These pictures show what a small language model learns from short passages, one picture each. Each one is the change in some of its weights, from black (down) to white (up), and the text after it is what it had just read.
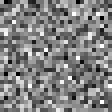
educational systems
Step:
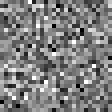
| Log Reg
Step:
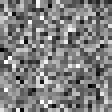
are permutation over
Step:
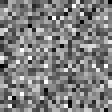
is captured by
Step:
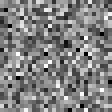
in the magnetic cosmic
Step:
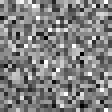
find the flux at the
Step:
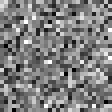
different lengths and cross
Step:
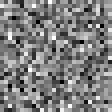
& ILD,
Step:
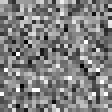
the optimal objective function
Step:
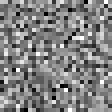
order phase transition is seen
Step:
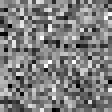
in the LI
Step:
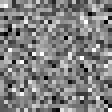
lowest hyperfine
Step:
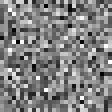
upper part of the free
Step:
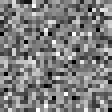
new parameterisations of
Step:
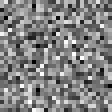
present. The positions
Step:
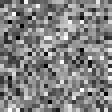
and the net velocity
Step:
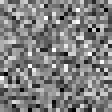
In section (II)
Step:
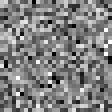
current ($\sim$
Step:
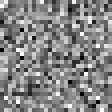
to select the optimal
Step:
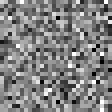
addition to the standard
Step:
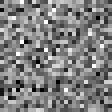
experiments would have mixings
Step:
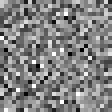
layer was not observed,
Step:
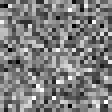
metadata to
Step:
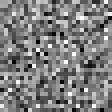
state lags to hard
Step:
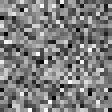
Langevin equations
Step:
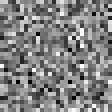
the winding center is
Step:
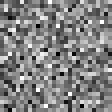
is greatly
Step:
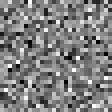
substitution operator
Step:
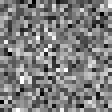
envelopes, is
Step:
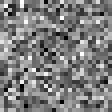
$p-$form and
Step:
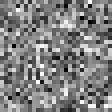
base of local
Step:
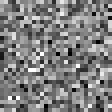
the torus which is
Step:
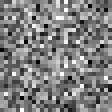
are generated. For
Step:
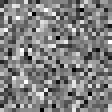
has been suggested that
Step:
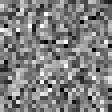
grain and the
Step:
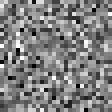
can typically be
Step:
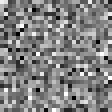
affine parameters. In
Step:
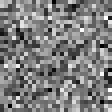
only some of the
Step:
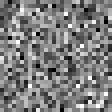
segmentation subsystem
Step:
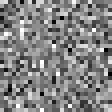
is a BH,
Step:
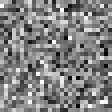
that complex organic
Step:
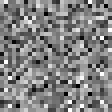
transverse plane. The
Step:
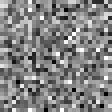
common rate maximization problem
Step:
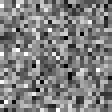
risk and
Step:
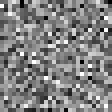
axial excursions
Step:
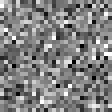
available and easy
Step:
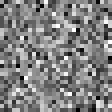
of citations have
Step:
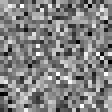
baryons in terms of
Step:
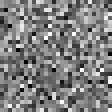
in the resonance
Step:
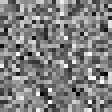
the terminology,
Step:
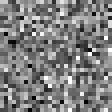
the SM Higgs
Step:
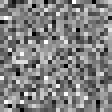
(Big Data)},
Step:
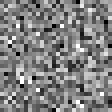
encryption of
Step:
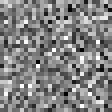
exciting experimental situation
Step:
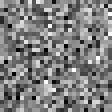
in each model.
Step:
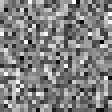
of parameters are shown in
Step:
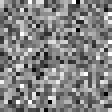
of April
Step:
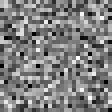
low molecular weight region is
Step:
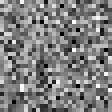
Random Forest
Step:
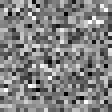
the physical principles of
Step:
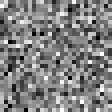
to have integration uncertainty in
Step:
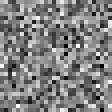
the global optimal solution using
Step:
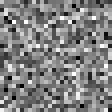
a rough interface
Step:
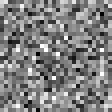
which is clearly of
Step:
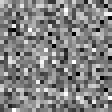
space, with exponentially
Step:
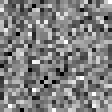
region. However in the
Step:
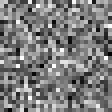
(but more
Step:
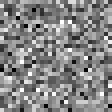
as CBSS
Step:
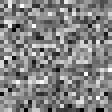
such as file
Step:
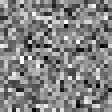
use a numerical code
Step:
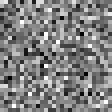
is confirmed at
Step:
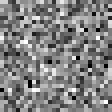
the SNR of the
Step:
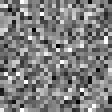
accuracies for all
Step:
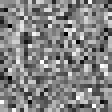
in a down-spin
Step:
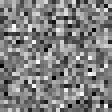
value is obtained with the
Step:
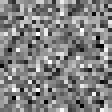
the full strength statement
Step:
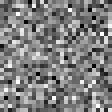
usually parameterized in
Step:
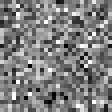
model along with its
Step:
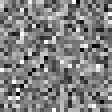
of the pinning
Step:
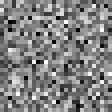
be regular at the
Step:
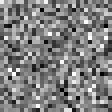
scattering of the electrons
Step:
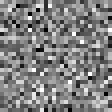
RTA AP
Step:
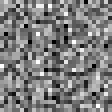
motion. It can be
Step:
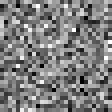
of $k$, more
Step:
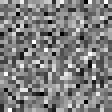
order to compensate
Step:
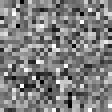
do not subtract
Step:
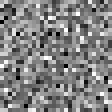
must compare the coupling parameter
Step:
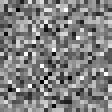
and reference images, which
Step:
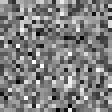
the financial
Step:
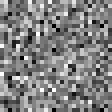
settings. Lines
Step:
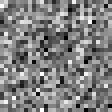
to generate and
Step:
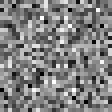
the SCDM
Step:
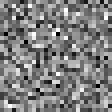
matrices. The formulation
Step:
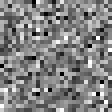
treatment of cluster
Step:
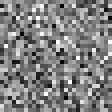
But for the
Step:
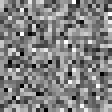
of the remaining
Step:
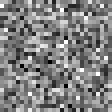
that each row vector in
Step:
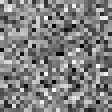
Distance &
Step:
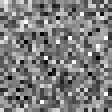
future experimental sensitivity curves
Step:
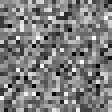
in such regions was
